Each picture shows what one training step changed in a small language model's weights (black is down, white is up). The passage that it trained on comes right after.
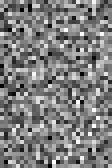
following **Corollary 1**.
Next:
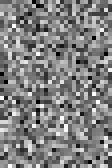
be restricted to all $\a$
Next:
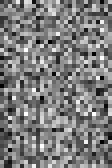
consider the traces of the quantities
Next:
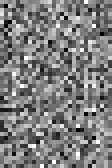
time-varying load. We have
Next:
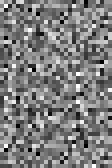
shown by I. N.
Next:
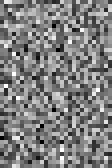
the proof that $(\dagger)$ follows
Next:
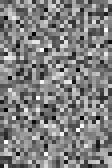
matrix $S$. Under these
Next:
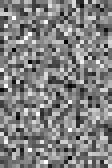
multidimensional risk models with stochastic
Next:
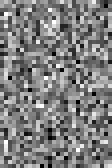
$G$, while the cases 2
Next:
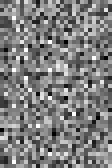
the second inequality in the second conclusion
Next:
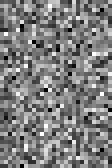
and to construct an analog of the
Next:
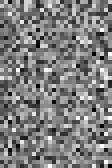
that the Koszul cap
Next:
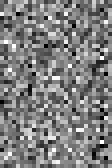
J.Pure Appl.
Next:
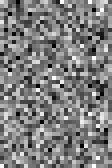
{\it {divisor
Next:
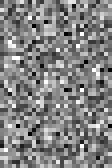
\bold P^1$ or
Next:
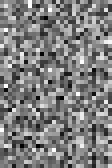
The name Heisenberg manifold comes from
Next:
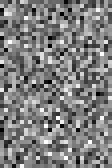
[ /XYZ null
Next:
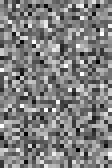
irreducible components maps surjectively
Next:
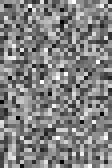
which linearizes $\varphi$. This
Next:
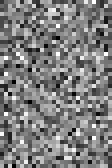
define the \textit{generalized
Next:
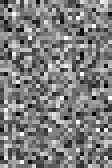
Riemann problem: the density distribution and
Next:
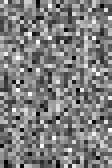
from (\ref{eq1})
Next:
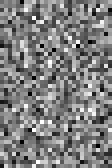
to extend Theorem~3 to families
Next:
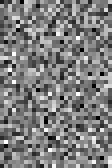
notation convention will be adopted throughout
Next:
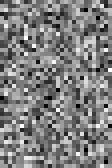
\cite{N} to a
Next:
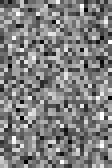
\cap \sqrt{n}
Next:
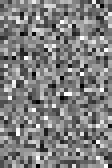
\right)^{-1}\] is surjective
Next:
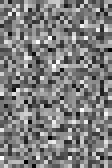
check that \begin{equation}
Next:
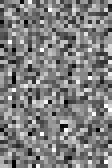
extends to a unique continuous function
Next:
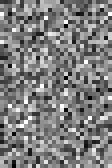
top at the same depth with a
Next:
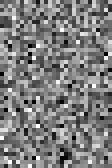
the parameter $M$ is not
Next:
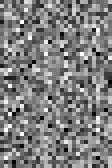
as a separated complex space or as
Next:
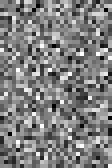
they classify ``locally constant
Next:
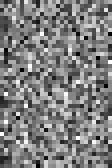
the last inequality we used the standard
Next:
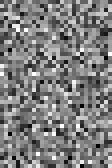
frame around $p$, thus
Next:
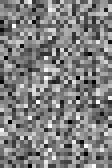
satisfy \eqref{gij},
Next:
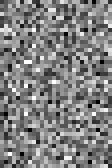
define the uniformly integrable martingale
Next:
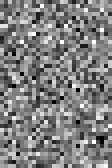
(\partial_t \rho +
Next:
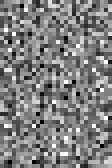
them, respectively. Without loss
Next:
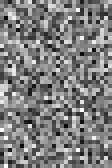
matrix by the reciprocal
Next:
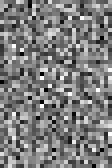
and Ramanujan. Consider
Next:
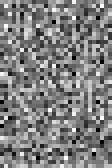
that $\mathcal{A}=
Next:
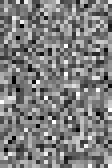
we address a distributed feedback
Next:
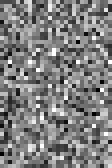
is uniquely determined by the condition
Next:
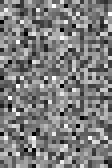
p}$ are independent. The number
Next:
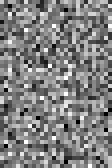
a brief review on projective representations of
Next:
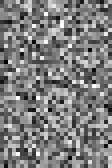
clustering and reducing the number
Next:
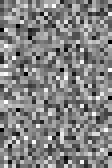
\in X$ satisfying $\theta
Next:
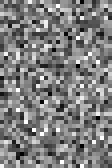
optimizer to systems whose dynamics are
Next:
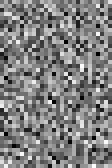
mind that the data space is
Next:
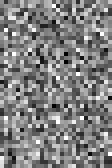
\bp Assume without loss of generality
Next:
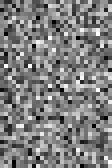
example, assume one has a
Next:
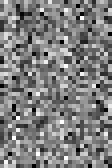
y$ would be a free set
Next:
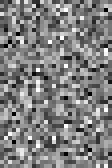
some $v_0\in
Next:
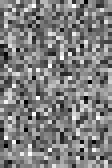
$E$ has CM by
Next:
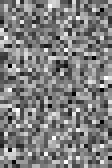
and on the fold lines
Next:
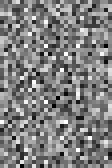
primes and zeta functions, Euler
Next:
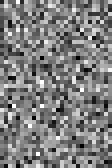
of these $L$-functions
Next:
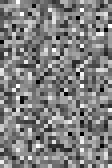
k\geq1, \] which
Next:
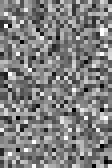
under Kempe chains, but
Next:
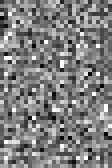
$\tilde f_\ell$
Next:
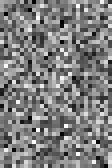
word will be entirely negative.
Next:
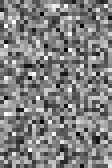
bin $j$. The problem
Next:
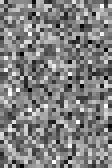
binary path representations \endhead The
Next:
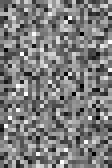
multiply the result by $P
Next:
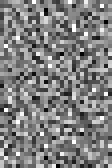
= B^\ast \in
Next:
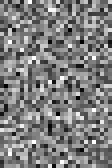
computational domain as the unit square
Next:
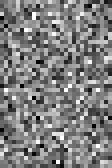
uniform bound on perimeters of
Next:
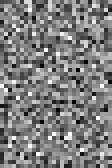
is not divisible by $\left.
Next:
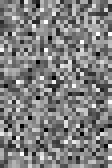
this sense, were supposed to
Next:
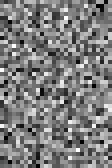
integral kernel associated to the orthogonal projection
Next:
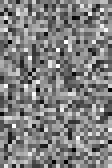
deduced from basic properties of moment
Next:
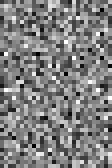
and dual surfaces of cuspidal
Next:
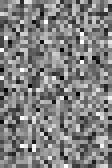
smooth fields which we will show
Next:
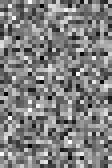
admissible control processes.\newline We will
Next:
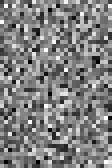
this sense, one of the main
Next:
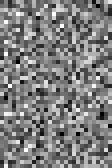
by induction on~$n$. If
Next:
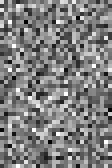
the unique morphism such that ${%
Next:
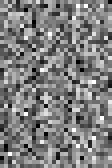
to simultaneously select model and estimate
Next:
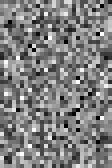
Without loss of generality we assume
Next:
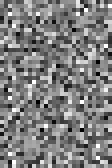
volatility used in the
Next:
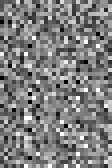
are not equivalent to each other for
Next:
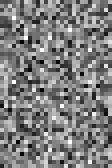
the Hamiltonian perturbation to be within
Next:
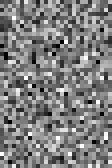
the symbol $\pi(l)$
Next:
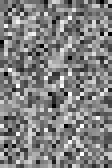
mathematicians worked by
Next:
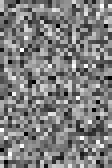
as \begin{equation}
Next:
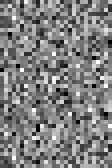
the paths on which the oscillator
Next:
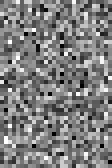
set $A_\lambda$ defined
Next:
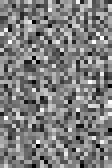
methods that make use of the
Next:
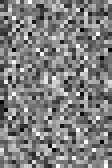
eigenvalue $\mu=1$, which
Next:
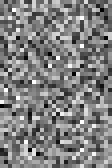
- \left\langle (d
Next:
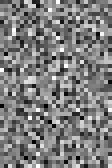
have for every $c >
